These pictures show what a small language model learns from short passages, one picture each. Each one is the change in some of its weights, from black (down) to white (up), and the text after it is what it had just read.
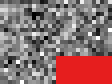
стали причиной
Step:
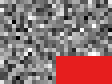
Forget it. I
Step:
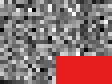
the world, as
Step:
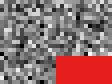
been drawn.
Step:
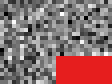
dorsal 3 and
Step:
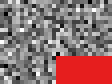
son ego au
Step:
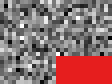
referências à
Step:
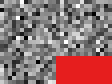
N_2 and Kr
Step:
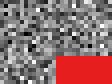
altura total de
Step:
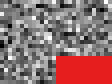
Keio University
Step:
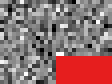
analysis (a), and
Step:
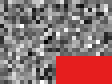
graph theory to
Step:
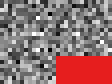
be compatible with
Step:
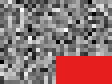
iteration required and
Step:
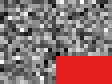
or another system of
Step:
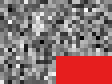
which in extreme
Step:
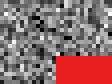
Espera-se que
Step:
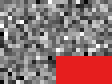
and vulnerable
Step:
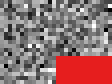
Technology. –
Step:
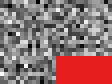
AMH as the
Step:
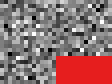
combined with resin
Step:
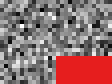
Greek colony
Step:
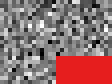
will be use. The
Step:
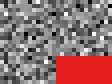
requires N,
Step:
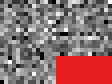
several conditions.
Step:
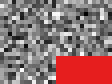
secara signifikan
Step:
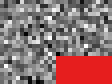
3. The Case of
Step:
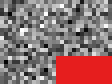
and white or colour
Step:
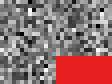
it comes to the
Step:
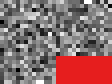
room times.
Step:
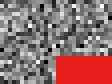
uneven development in the
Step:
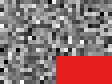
life span of
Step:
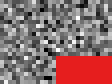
in terms of evaluating
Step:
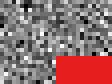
of financial
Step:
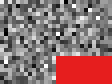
need the use of an
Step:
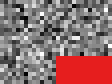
all the factors. -
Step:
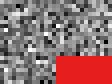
Singher, Le
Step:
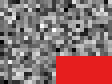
titrated in
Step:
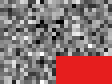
structures. This may
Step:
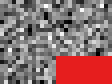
games and toys
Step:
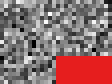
desenvolver um
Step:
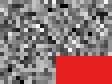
Mar Menor y
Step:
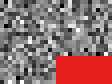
during the lessons can
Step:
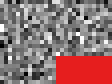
KRAs of the
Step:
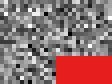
49 are those most
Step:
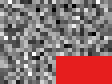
between HbA1c
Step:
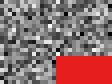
evolución de la
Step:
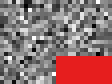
of education and health
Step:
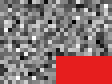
on this, in order
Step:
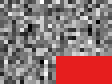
and flexor leg
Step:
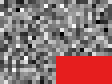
collection tool A
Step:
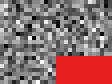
the hydraulic
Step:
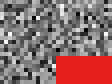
tal produção,
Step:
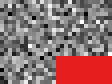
la autenticidad del
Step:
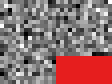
of Education University
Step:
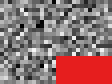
alla porta,
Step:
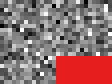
good practice
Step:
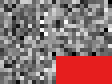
carried out to
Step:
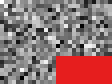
tende-se a
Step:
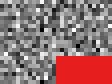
время на
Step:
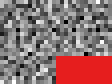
be considered such as the
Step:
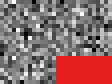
of the Court
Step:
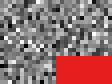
Uddain *et
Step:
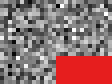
incubation by adding
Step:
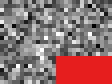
The Buddha
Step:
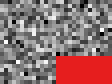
el trabajador
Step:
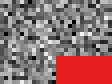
and gender implies
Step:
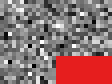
number of labelled
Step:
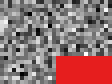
strengthening their
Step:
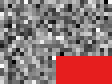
Silk Road
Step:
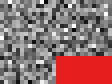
работе над
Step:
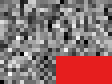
NICU at any
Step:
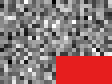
equation (2) for
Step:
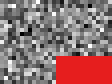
de una obra o
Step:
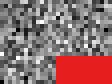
to be supported by
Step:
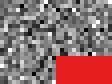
siswa pada
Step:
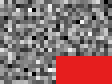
the populations for the
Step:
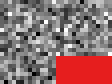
shartni olish
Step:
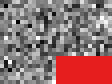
збору та
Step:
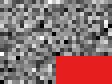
basts (later,
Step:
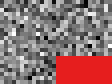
a sermon included
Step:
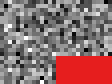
Weight LAI
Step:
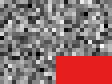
being created.
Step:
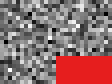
A Denpasar
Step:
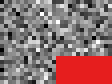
ser; esto hace
